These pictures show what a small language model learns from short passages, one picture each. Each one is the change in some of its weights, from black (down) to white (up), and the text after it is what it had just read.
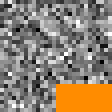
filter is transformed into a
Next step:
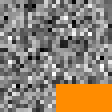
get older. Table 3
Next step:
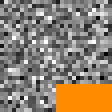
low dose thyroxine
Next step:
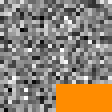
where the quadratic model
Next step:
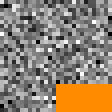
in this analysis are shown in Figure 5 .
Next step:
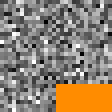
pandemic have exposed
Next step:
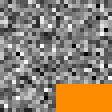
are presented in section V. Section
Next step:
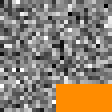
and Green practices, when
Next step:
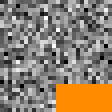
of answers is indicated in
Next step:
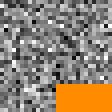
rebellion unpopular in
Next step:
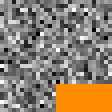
Video Theater Review
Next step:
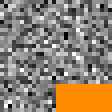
since both have shown weak influence
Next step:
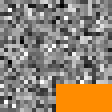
was found to be more than 92%
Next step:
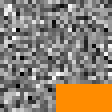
in T₁ group. The
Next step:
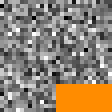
methods. % We can optimize the
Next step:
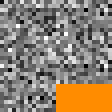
or desires of the potential
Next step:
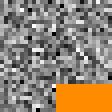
the waiting times between two
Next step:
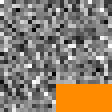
we can give the following conjecture
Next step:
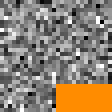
it is shown, independent of
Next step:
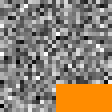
one-dimensional elliptic
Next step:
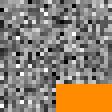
the profits chargeable to
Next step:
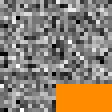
data available? 53 14
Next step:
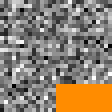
that the error does not drop
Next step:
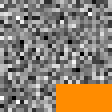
$\lambda(\xi)$ is positive everywhere
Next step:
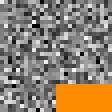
have been given in Table I.
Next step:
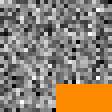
dry round bottom
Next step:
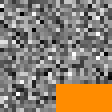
non-negative, the {\em
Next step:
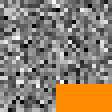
Education and Skilling:
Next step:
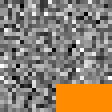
Pansky, T.,
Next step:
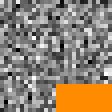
documents with the same code
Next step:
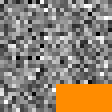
forms of thresholds are
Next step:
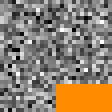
from below. **Corollary
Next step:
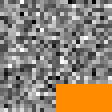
the ``little loop
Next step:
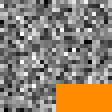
$v_i$ be the vertex
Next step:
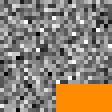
is a major issue for
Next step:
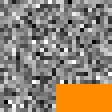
to study the inviscid limit in
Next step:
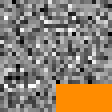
(*Piper betle*
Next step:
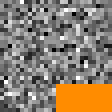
Of my young
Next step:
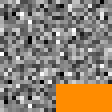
rate of the month and are
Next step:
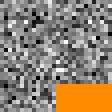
total in $\clh(k)$.
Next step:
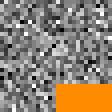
than definitive superiority
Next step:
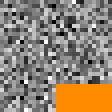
loan to Ukraine and on
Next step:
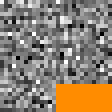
with any double line through
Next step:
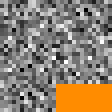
reduction state of isoindole
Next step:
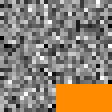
also support the idea that the
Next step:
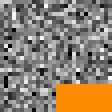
Framework with Sentiment
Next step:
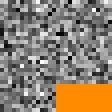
bargaining and employee
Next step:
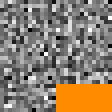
\subsection{The remainder
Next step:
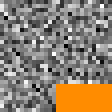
as per criteria. For the
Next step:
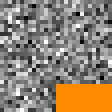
ratio Continuous
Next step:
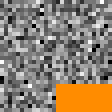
the set $$\{x\in
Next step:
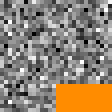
to the stable model of its
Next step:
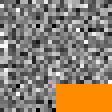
that for all $n\ge
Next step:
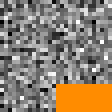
air oven was transferred
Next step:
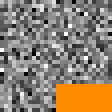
dissipative operator always
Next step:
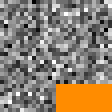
\label{prop:positive} The
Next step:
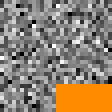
we give Uchiyama's
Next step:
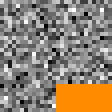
distributed in European
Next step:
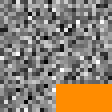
define $$ \mu_M :
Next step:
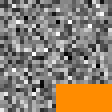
basis for $M_p$,
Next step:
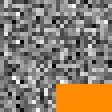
soybean, mutants with
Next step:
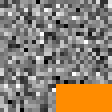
group $U$ and let $1
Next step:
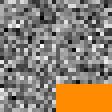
for Mumford's thete
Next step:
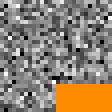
the paths and smaller ones at
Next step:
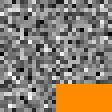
Many funders require
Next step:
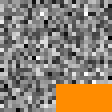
salinity will cause the
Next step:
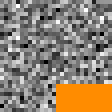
Deformation and Stress Values
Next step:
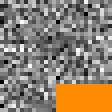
a polynomial in a complex
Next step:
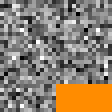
influences the job satisfaction of
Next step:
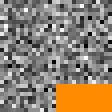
condition on the set of all $\ell$
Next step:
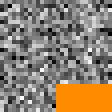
America. Food
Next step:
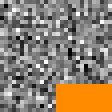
between 'Poor' and
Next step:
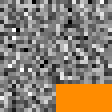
\] of left modules. We
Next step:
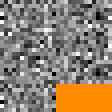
provide the necessary
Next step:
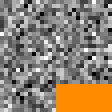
and \cite{Bo1x}.
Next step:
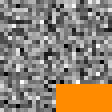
the dimensions. Only two
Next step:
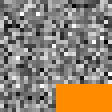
is the volatility of the
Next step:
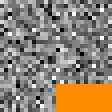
solutions and recommendations
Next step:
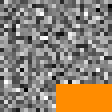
in thyroid gland
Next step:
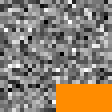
Newspapers Coverage
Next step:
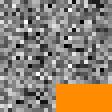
and design of concrete structures.
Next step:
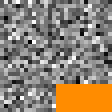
Very, very roughly,
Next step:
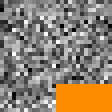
converging to $\theta_{0}$
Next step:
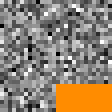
and verifications are thus more
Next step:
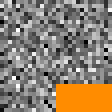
\begin{enumerate} \item We
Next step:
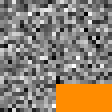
TVIs in all 10 general
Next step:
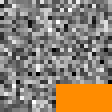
healthcare supply chain.
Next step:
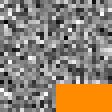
a star. They considered the
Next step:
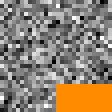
$B^{HL}$ are the
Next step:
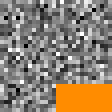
Dirac discretization
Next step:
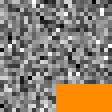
minimal uncrossing covering
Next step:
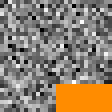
techniques. V.
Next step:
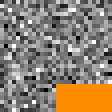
58 Ofloxacin
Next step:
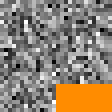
and media. This is
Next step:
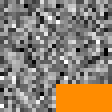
factor ensuring the stable development
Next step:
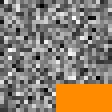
$\lambda\subseteq M_{\xi}$ for
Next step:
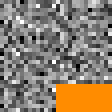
этом в
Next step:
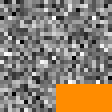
that has already been added to
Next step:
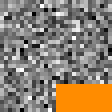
Letting $a=b=1$,
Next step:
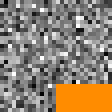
article therefore examines
